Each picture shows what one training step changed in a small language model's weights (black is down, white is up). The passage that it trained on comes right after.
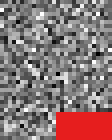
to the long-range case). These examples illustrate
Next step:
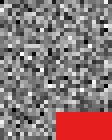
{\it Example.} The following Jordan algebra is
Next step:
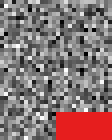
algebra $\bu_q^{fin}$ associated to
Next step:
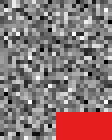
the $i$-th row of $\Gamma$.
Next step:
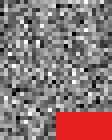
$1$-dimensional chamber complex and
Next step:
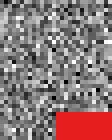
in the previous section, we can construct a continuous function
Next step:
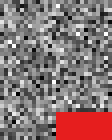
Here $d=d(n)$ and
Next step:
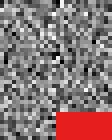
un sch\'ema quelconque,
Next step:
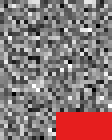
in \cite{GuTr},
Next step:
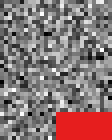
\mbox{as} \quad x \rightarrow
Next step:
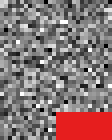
is easily checked the following \begin{prop}
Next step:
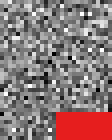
$E_{N}$ contains a subspace which is isomorphic
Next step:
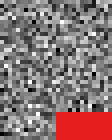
Suppose $x$ and $y=lu\cdot
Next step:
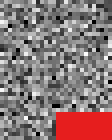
$a$ and $b$. Therefore, it
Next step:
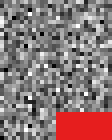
be widely applicable for measuring dependence
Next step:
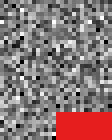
\seczd.1} Let $w
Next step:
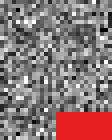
E_{3}^{2}$, if and only if the
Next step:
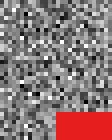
$\delta$ be an element of $\Gamma$ which
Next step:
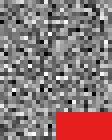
main result of this section, which generalizes a result
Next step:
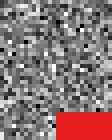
the matrix elements in (\ref{Omega_l})
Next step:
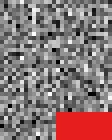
``lower psi-mixing'' Markov
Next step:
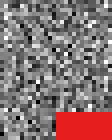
later on.\\ Trivalent vertices of a single
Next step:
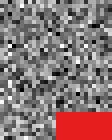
$\soc M \cong (\cosoc
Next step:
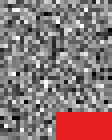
identically in a neighborhood of the origin. So
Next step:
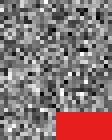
to a macroscopic one (of
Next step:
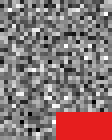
arithmetic progressions.}
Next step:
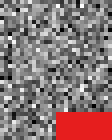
of these results. For additional information, see, for
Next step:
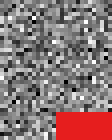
a new proof in type $A$ for all
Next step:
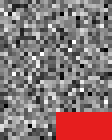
a solution of \eqref{log1} in the
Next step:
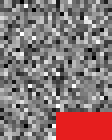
data of $C$: for any bifurcation
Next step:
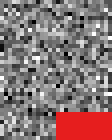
that there exist two positive constants $c_1$
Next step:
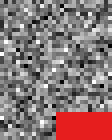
unique $\mathcal{F}_t$-adapted
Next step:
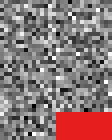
multiplication is associative, commutative and has identity element
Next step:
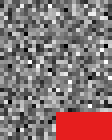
plotted as a function of assembled
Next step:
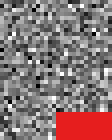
researchers. One of the main reasons is that
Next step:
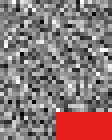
the scalar multiplication of extensions that appears in
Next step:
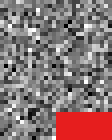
of a B-spline of bi-degree
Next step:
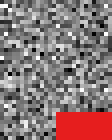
functions. We here prove the following theorem which is a
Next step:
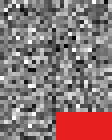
order $d$ if there exist an curve of degree
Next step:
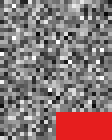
a minor error in Corbett's
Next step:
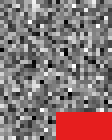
in the weighting of the involved terms.
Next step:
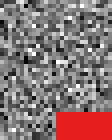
[\omega]$ is computed by $(2\pi
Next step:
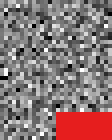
near $P$. In this case, near a neighborhood
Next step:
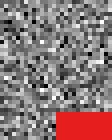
we prove the convergence of the KPZ equation to
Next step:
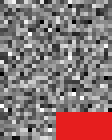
see that $p \in R$ iff
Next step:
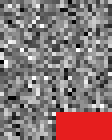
periodic automorphism group, possess the
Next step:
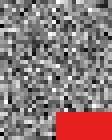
\gencomp_\emptyset E$ also corresponds to
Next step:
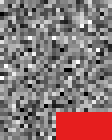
reduced order solution. We do remark that such inverse
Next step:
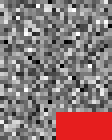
at all $D_j$'s. We
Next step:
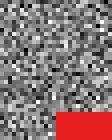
equations under weak system unbalance and the validity
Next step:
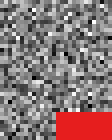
graph. Assume for now that $B$ is not
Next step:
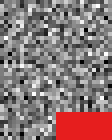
The oversampling size is set to be two
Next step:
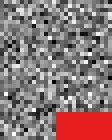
$S$ is a monoid, interpreted
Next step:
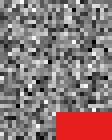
morphisms of algebras to preserve the identity element.
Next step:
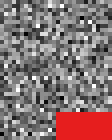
is bounded uniformly in $N$ on the interval
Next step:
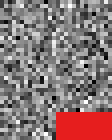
for real manifolds, we know the next result.
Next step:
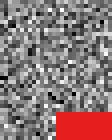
needed in the proof of Theorem 1.2
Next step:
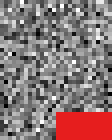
Q_1 \rightarrow Q_0$ the
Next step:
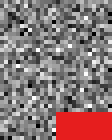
the half-plane $Im(z)
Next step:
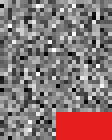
there exists a function $\rho:\mT\times
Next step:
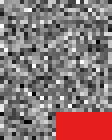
$\Phi$ is any finite root system, the volume
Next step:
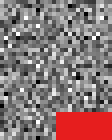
degree $m \geq d-r-1$,
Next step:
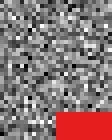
be a sequence of $1$-periodic solutions so
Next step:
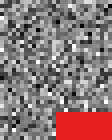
defined in {\rm[4]}.\ It has values
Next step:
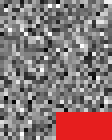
The right hand side depicts a policy
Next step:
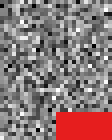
any $x\in\rr$, we have $$
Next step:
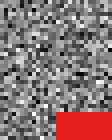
continuation of the idea brought up in
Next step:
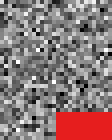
\noindent and $R'_2$ has
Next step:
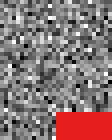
$M\to M/G$. For example,
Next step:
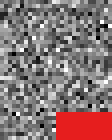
the solution of $S_{\alpha,\beta}$ and
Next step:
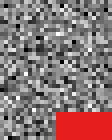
associated connection $\breve \nabla$ the
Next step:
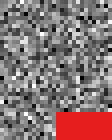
we assume that we deal with $d$ sufficiently
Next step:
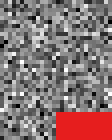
C\big(\cal Q[\msf
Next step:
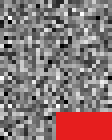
of ACP with respect to DFPT.
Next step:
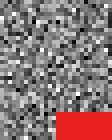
subspace. \begin{corollary} If $X$
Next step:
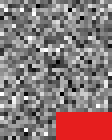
have $P_{\mathcal D}(x) =
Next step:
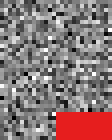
in terms of smaller diagrams, such as
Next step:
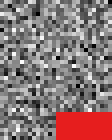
_2,\left| \nabla R\right|
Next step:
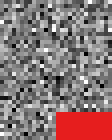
hypercyclicity, recurrence and limit points
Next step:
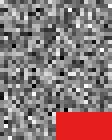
generic point of ${\rm Spec}(I)$.
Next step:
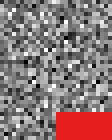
2$, which together with the slackness
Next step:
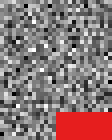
$z$ from \cite{MO}. \
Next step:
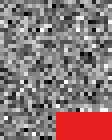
a uniformly chosen spanning tree (in any finite
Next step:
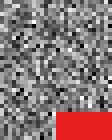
$Q$ must be contained in either $P$
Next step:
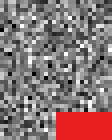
be a Hadamard manifold with sectional
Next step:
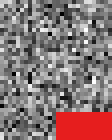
\cite{KS21} obtained a similar result
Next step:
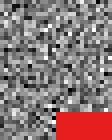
\begin{Corollary}\label{C1} Let
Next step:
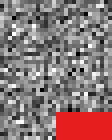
number of iterations can be reduced by more than
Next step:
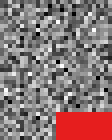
questions. More widely,
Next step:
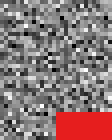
it is possible to prove that the sequence of tau
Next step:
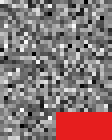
Apery constant. \pph \bf
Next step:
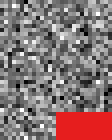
or personal relationships that could have
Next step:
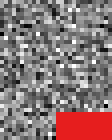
\mapsto \eta \tl (\xi \tl
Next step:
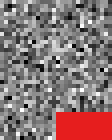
iteration is a simple and very efficient method for
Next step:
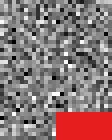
invariants. Let $a (\zeta) =
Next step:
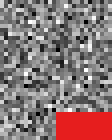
\begin{array} [c]{c}%
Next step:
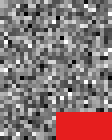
in $\mathfrak{S}_L$. Thus,
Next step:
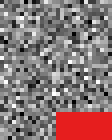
appears in parametrizations of the positive
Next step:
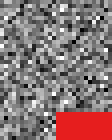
\, . \end{equation} Particle
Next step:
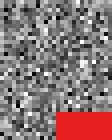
On McMillan's theorem about uniquely
